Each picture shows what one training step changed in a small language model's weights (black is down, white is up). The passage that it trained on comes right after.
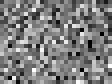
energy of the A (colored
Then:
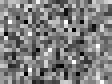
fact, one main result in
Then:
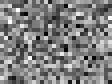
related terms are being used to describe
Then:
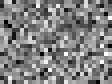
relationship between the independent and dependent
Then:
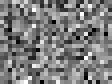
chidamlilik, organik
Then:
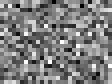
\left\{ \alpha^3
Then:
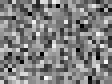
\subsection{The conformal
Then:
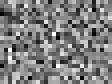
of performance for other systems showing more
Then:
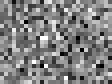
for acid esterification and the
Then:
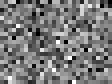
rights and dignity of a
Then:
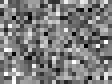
Supplement figure 11.
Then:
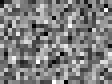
perturbations that are associated with
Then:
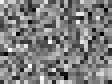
under investigation are needed. Figure
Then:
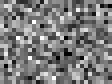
y contenidos, de desarrollo
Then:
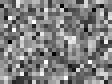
real. In the following treatment we
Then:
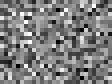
economy,' *Journal of
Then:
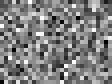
teng bo'ldi.
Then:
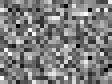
proofs of Bernstein type
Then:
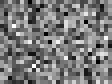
contains the depiction of
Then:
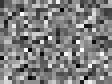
в Казахстане
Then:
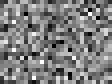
\in \mathbb{C}$
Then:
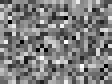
seizures, but not
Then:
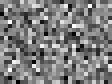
aim – to study the effectiveness
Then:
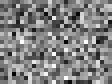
% de la población
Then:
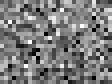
provides plenty of remarkable
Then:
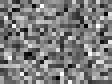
on data extremes on both
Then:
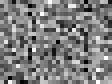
\overline{ a(ce +
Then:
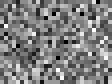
indikativ boshqaruv
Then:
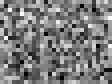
concentration of standard solutions ranged from
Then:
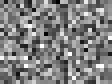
El estudio realizado es
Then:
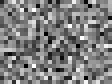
between a professional coach, an
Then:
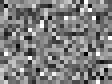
as diretrizes do
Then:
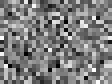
Rhedens in Dieren.
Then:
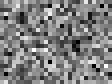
short, life is played out
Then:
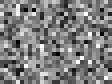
- * audio axborot
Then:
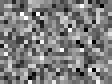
را در
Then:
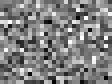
O'zbek milliy estrada
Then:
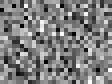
have: $$Det =
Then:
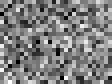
discharged from the
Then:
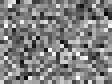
the assessment (evaluation
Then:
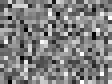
$$ (where the second inequality holds
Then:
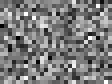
are spherical digons
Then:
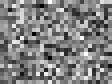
Maksimal qon
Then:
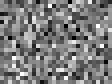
added, this also directly affects
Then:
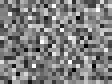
Tarbiyada innovatsion
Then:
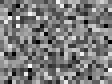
This study investigates the concerns
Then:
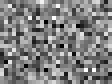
all $i \leq j$,
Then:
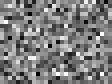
respect to $a$. Define
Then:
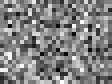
interlocutors who have
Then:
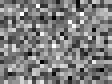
inclui a possibilidade de
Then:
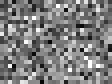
strictă a clienților
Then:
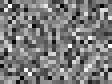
called functionally independent if they are
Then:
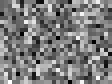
low-rank solver to the
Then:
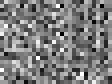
U$. Similarly, a star
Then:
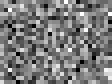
is a compact integral surface of system
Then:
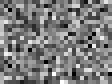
contributes to reducing social
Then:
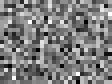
stopping time argument in Lemma
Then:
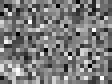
and circulation process in the heat
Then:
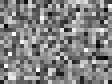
Bu yondashuvlar
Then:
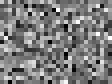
scope for agriculture
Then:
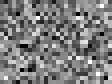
positive linear functional $\psi.$ As
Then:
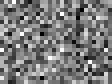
Region (Asanova
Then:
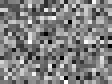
finding corresponded with previous studies
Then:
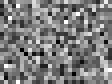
origin. The present work aims
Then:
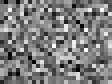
\ref{combin} to
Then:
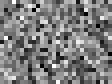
in the third the general Conway
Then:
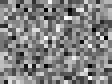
days. 2. After
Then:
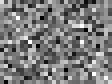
his mind; by speech
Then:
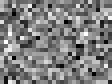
See *ibid.*, pp.
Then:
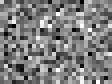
la lumière des
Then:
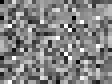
although the short-term
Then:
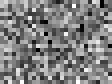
photoresists, differences in
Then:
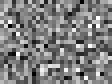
evolución intelectual de
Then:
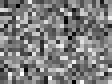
are negative, i.e.
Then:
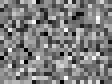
if one can prove that the map
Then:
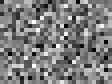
index than inactive students.
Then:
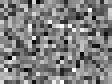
organizaciones públicas con mayor
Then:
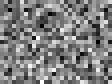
Ochsenein F,
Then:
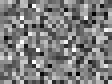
har bir bola undan
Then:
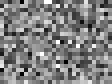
educação foi instrumentalizada para
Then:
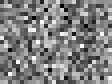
verification. When considering the
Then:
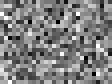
results and continues to do
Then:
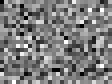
de determinados antibióticos
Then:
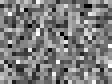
travaux en marketing international
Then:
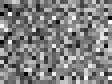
analyzed and predicted with the
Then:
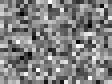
feedbacks and sensitivity -
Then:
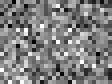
carried out on the application of
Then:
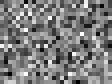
properties of $S_*$
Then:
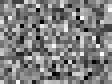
ofrecer oportunidades
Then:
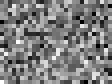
Yuqoridagi talablarni
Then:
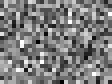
irão vivenciar em
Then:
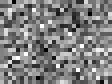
out the experiments, data analysis
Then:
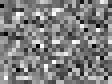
Sevara Yorqul
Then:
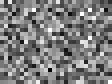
site morbidity.
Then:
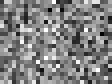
las siguientes: -
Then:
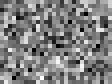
Theorem \ref{ThA}
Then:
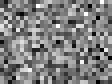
and 3 - Overall
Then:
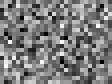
induces an orthogonal (resp.
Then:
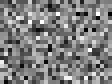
for $\beta$-mixing
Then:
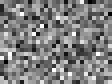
from $-\infty$ to
